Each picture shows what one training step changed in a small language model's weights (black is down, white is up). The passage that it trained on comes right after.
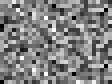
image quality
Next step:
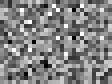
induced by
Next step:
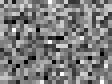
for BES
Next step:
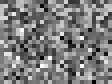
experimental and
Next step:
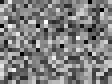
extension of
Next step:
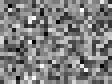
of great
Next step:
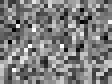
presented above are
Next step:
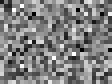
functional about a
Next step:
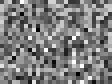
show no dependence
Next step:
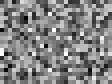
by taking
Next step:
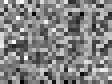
significantly lower than
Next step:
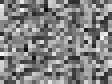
gradient in
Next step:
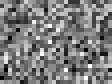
the case of
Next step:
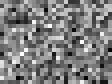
the interference
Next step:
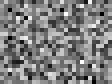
which typically
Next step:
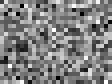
an important role
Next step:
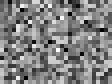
has naked
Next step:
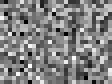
theory, see
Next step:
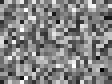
derivatives while
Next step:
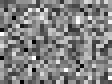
could only be
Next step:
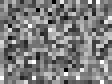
high accretion
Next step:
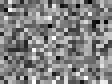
the quark
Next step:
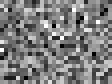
is shown that they
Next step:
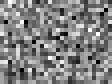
to imitate
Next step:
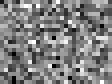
\beta \xi
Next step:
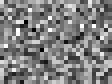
resonant and
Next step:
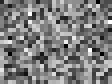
two competing
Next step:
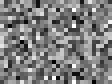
represent the information
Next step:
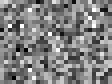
medical point
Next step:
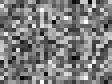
Although we
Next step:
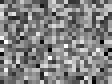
particles and
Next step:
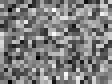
plays a
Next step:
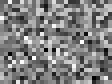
field at the
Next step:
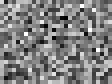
it. None
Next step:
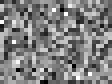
expected. See
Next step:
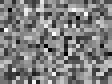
we found that values
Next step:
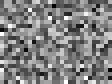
will search for
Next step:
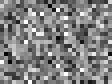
free content
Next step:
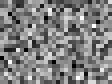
is given by
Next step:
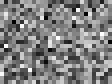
limit compared to
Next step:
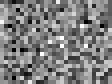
AZ is
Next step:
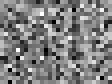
In the continuum
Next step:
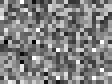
terms of real
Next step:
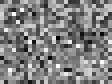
composed from the
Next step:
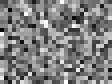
would mean that the
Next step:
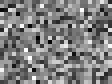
greater than
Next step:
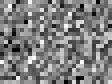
$q$ is
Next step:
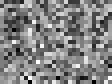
a double
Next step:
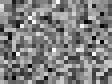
A growing
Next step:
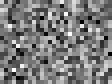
exact results is
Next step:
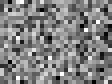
quantum device
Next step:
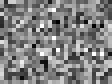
at each time step
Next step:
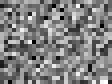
when the Barrow
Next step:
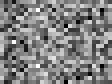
also also be
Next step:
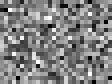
dependent quark
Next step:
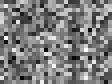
Although this
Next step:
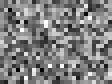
comparison that the
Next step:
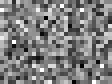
us expand the
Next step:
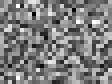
line of Fig.
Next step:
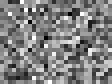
the very fast
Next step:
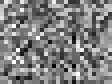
correlation was
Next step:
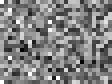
with a scalar
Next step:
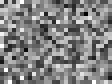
approach. }
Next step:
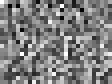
we integrate
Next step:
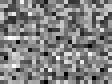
data points. As
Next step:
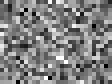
recover without
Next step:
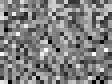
local electronic
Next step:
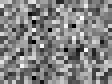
updates are
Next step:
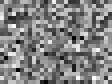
constant value. The
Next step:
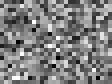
a remarkable
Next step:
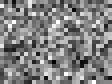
for completeness
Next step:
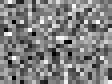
We claim
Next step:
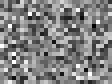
contribution is about
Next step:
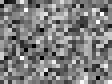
The depth
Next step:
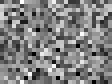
provide a solution
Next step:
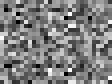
independent analysis,
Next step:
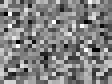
energy. At
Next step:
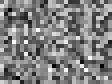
most, of one
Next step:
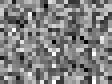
of particles,
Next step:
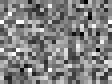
to assume,
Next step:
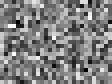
assumption of
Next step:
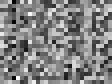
more processing is
